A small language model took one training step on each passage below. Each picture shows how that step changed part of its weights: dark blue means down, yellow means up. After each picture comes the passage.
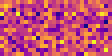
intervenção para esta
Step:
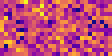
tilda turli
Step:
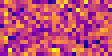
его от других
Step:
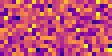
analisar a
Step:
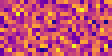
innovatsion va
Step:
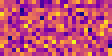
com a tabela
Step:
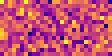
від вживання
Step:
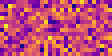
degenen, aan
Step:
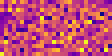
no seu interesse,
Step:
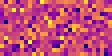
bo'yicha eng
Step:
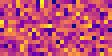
hacia una
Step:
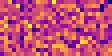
use of information
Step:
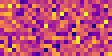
de desarrollar en forma
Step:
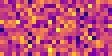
kasrning surati
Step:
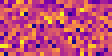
цих технологій
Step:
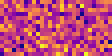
the imbalance
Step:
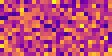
genera cierto
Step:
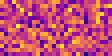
divisa personal que
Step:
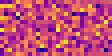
in ganzen
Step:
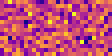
fundamentale privind
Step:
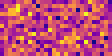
, como de ver
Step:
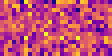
tizimi monografiyalar
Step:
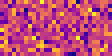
biri olan
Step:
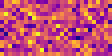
ҳам шарқ
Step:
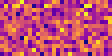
pedagog ushbu
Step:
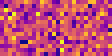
от Владыки
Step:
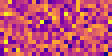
у вищій
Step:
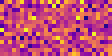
titik awal
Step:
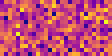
presente estudio,
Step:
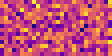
HOLATI VA
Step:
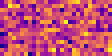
в частоту
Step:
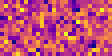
билан узвий
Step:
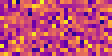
de carácter
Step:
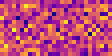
España 9
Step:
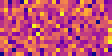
lactação se
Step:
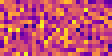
que ya no lo
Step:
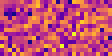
de lucro,
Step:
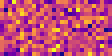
обращения 5
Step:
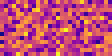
Jorge Ramos
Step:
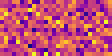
que “a culpa
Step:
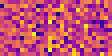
aborda una
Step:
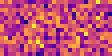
(datados em
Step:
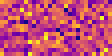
أن المرض
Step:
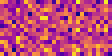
The Industrial
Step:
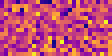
utilizar la escala
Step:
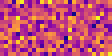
estatal del
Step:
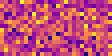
buscam sempre
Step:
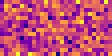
discrètes et
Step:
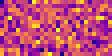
Figura 2.
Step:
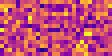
in the field
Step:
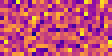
va savod,
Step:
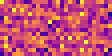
longo dos
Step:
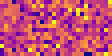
Procedimentos e
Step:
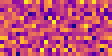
de las normativas sobre
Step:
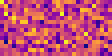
donadorligi va
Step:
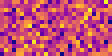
Рада з
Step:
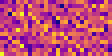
IN THE
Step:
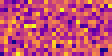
новых, что
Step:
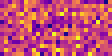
території у
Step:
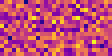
extraídos de
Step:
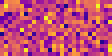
convém que
